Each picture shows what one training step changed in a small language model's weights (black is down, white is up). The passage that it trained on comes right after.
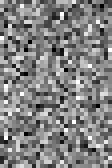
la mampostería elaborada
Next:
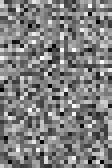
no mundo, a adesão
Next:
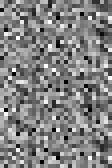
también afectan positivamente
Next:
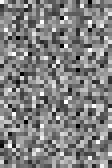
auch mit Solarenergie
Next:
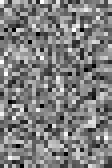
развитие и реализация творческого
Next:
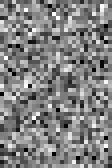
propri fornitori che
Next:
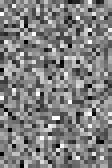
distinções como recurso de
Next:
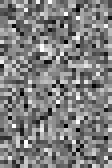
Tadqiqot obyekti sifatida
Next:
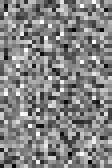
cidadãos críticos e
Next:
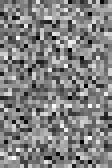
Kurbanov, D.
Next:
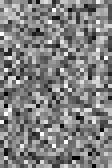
o'quvchilarning tafakkurini
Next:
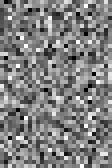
metodika. Abstract: This
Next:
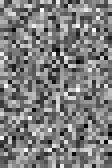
системе диагностики
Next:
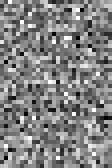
Diese Theorie kann
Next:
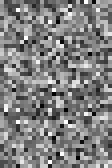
Gheorghe, Kiss
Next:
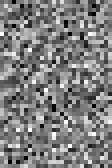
мы все - уже
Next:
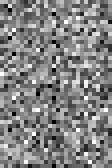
замонавий касб
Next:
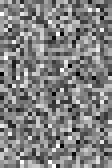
sensores y en modelos Deep
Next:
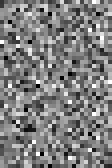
linear. É aí
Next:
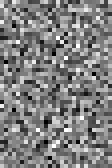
qabul qiladilar. Ammo ikki
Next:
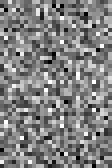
Shovqin nafaqat insonning psixologik
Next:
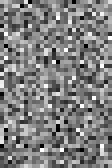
inidoneidade declarada
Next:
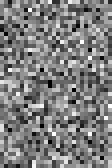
doenças), considerando a
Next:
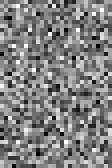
obligataires publics sur
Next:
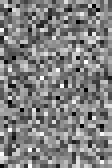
Ўша муаллиф.
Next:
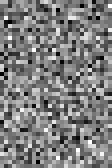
piccola regione
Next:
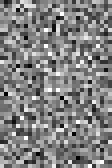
Muallif ushbu fikrlar
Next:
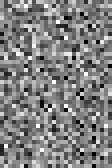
in England and Wales
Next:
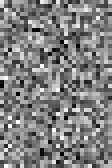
umumiy ta'lim oldiga bir
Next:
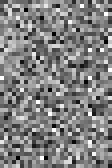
oscura como punto de
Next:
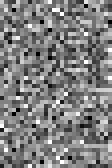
públicas con personalidad jurídica.
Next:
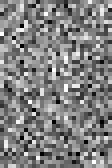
una especie, sino una
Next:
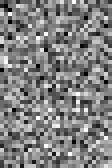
Bafoev Farrux
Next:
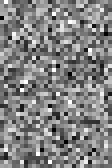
to solve ecological
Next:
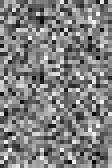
significados no discurso do
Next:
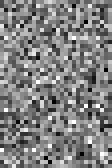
assim se evidencia a necessidade de
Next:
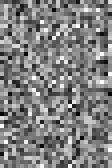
de les expérimenter
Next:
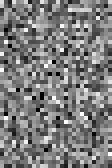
развития компетентности учителей на
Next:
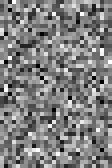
бўлган эди. Аммо
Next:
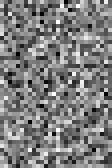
в проблемном мире:
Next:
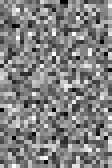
з найважливіших
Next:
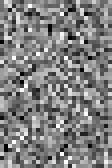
DSP – бетонов –
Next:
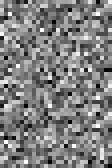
isso configura a memória
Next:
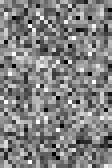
of adverse effects
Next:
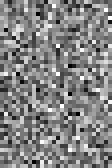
la Mitología clásica por
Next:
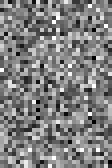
в нем диктат
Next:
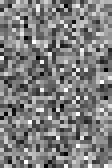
de laboratorio donde se
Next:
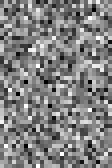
доцент, Ўзбекистон Миллий
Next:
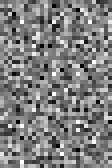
(Mondiale B.
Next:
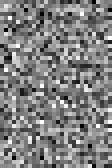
paham dengan konsep atau
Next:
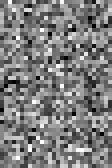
Os benefícios incluem
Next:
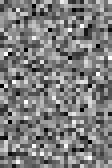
que vão tratar a
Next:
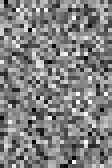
mai ales în rândul
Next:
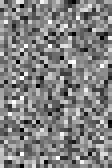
los docentes mejoran su desempeño
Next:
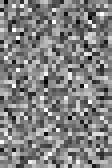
ва манфаатларни
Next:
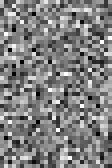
el conocimiento del protocolo de
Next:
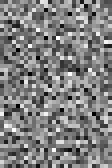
kimlik arasında
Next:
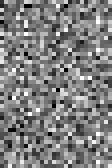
asoslangan samarali uslubiyatlari mavjud
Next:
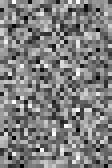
pedagogik muloqotning tabiatini boshqarishni
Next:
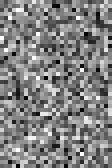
"control group".
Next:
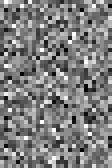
ke dalam *Lanching
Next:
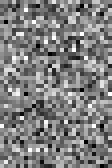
^d Não tendo
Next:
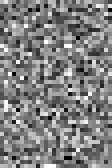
Islam di sekolah
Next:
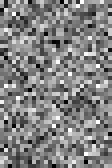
фанларнинг долзарб
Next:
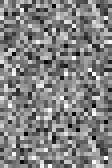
muammosini bugungi
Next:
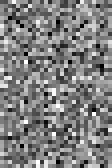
entrevistas será contenido
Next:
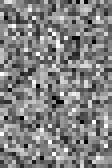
приток формируется за
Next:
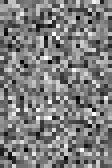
Namangan davlat universiteti ilmiy
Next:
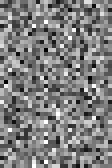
et NIM) pour la
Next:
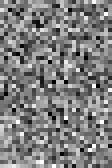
wraz z tonami
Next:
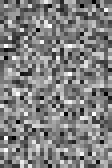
cálculo da probabilidade
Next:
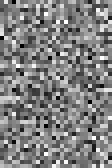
het inzicht in de
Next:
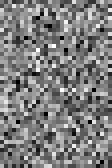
são: a práxis
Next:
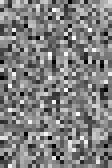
de diseño instrumental, el
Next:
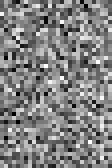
la paciente arribara al
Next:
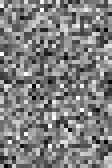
таких як: високий
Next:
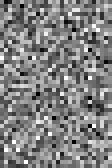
banco comunica claramente
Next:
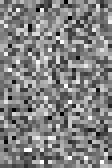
Centro de Memória
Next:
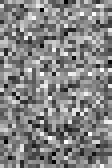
le peuple à venir
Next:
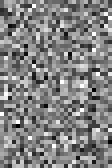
de domínio sobre as
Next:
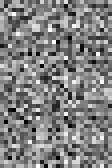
у конфлікті як
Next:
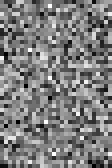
riešenia v
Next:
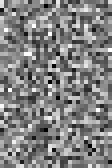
Александрович В.
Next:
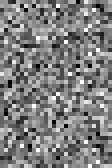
rezultatele Test
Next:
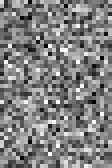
этган шахсларга
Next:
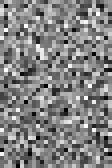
kapağın operatif ve
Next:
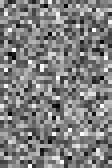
экспорт данной продукции
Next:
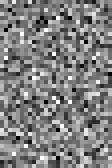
va $\|\nabla
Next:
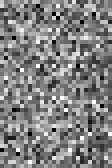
of Dairy Science.
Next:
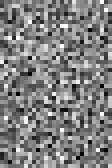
3. N. Karimov,
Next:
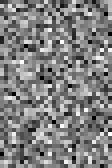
Pentru a-l
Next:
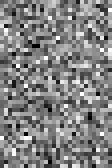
En los casos descritos en
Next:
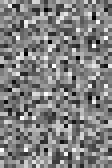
generalizada lasitud
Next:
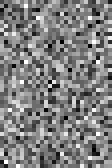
ko‘pchilik sanoat
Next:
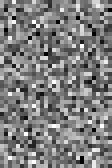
alifbo davri ,
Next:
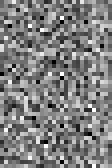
kabi madaniy farqlarni bilmaslik
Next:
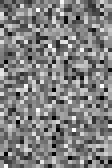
клиник даражалари
